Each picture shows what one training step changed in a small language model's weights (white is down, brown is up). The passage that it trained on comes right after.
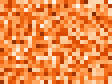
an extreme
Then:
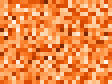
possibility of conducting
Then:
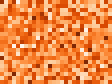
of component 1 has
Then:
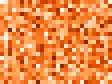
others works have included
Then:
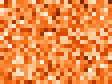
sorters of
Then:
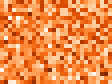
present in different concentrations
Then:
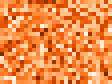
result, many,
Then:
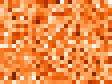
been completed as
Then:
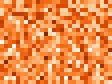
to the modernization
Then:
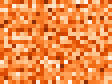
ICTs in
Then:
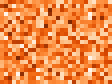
at 1 au
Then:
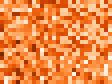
it, for
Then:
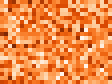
and amino
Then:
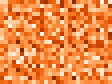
teaching methods to improve
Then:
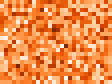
the results there was
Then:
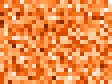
wish to
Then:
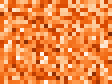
their part of the
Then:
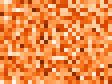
Water is one
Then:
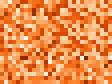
USING THE
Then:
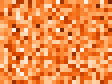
be executed
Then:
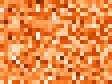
is designed to ensure
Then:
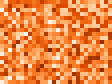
data against the
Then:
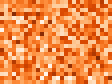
so as to avoid
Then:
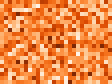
regard, the issue
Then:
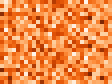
think it's like
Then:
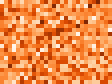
and moister
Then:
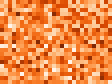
studies as well as
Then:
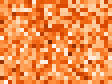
this purpose, it
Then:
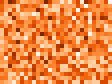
and fruits
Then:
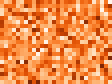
to update the
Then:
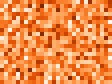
no significant difference was
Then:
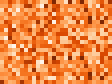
and Dr.
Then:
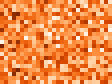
binding materials
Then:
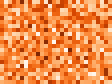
The most common age
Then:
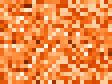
well as the
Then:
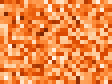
animal house between
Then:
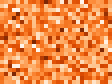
combine main
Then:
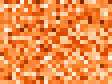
First paper includes
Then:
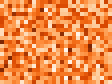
the time when
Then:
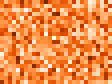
country played a
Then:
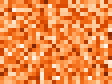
human health, the
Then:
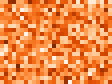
point out; that
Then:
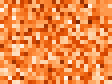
is the art
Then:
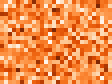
Our econometric
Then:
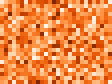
have studied the
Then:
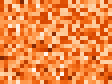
Institute of
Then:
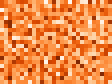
hrs post
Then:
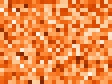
data. Data
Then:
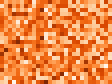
the methods and features
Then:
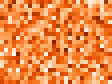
with a recent
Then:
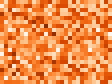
their personal capacities
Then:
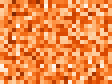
form consists of two
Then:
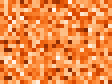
grown at the
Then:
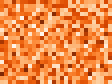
role in the
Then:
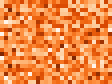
across projects that use
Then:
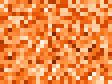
in straight
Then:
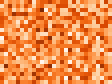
the purpose of
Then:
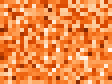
ϵ , small
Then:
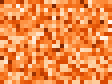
of guests
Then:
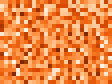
a potential content of
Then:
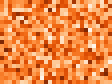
unknown or
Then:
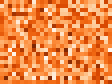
the algorithm, and
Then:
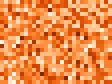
respectively. The average
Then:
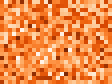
The results of
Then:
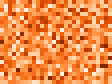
exists among
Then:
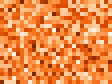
services, and
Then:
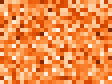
values are taken as
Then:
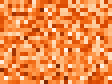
the functions of their
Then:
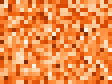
of inflammation
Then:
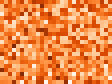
structure, key
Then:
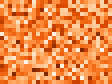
the Second
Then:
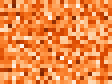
tend to be more
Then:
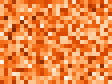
from that,
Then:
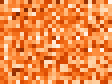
bottle and
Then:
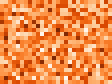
even if the described
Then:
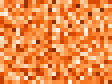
to undertake
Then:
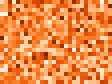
analysis features such as
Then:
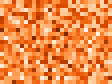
to do this.
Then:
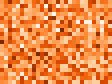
and behaves
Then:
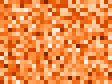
country, state or
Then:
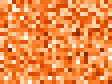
When we look at
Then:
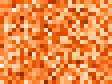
The voltage
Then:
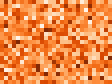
buy or
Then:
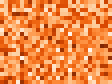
some lights that
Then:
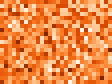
optimal temperature-time
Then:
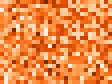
context of its
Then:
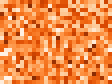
without any concerns regarding
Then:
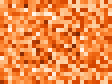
Table 4.
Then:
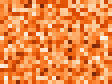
put forward.
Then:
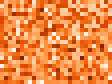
the songs
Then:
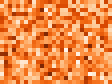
the earlier
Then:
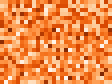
a control group without
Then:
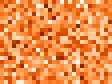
4th ed.
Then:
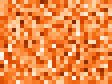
methods trained with
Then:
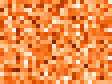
adequately represented
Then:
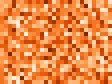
graph with respect to
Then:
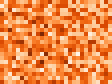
their lower thickness
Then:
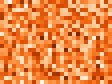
In the case of
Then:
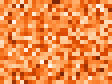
direct relationship between the
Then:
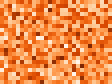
3%, respectively).
